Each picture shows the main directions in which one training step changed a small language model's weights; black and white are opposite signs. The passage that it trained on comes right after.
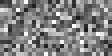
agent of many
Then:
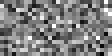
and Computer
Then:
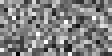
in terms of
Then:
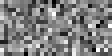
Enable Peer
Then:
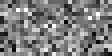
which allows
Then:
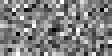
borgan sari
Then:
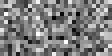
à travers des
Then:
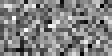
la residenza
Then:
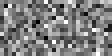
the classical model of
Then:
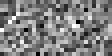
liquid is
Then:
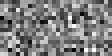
this paper,
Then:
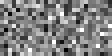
and security using
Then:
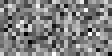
Nini* is a
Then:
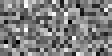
ризику на
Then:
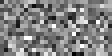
Public Health
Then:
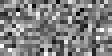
publiques et
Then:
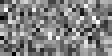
an attractive
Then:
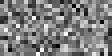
social sciences) for
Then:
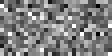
and case studies
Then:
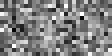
end play a
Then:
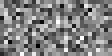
that was just
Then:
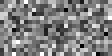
articular esses
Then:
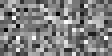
whether participants have
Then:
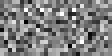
can packed into
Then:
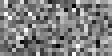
group – 50
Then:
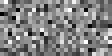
support talent management
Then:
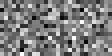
goods is one
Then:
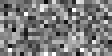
will gives us
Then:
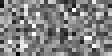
connection with
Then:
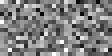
system to prevent and
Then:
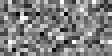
și a
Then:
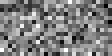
the topic from
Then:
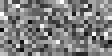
nas suas
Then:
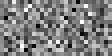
were over-awed
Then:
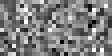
broken or
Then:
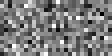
Open Research
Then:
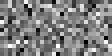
Statistic T
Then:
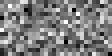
packets has been
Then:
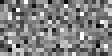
may generate and
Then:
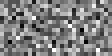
is one of the significant
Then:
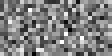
preserving the
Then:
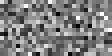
soluções mais
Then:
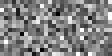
This makes gold
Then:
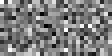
di forniture
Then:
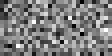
together 8
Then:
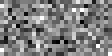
different sub-case
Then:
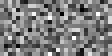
are limited to
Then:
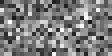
Manipulation material
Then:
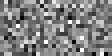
las instituciones
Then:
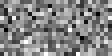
in the control group
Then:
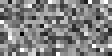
a identificação e
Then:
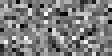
of ceramic
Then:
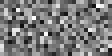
is known as the
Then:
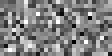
by this WP)
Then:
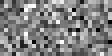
error of the
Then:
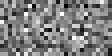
publicados entre 2015
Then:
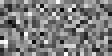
sp. nov.
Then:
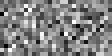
voluntary demand
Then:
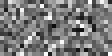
No conflict of
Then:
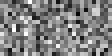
qui adopte
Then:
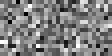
los acreedores
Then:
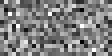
insulin production
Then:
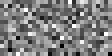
services at school
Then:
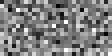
and adopt new
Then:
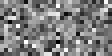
che questa
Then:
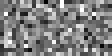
illustrate one
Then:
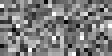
the sections
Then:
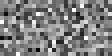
teaching of
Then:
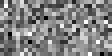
тебе эта
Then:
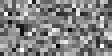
say, the
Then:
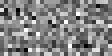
The paper is
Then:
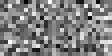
personal factors,
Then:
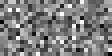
hours of
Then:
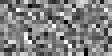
general and in
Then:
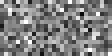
ITD and
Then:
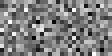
support costs
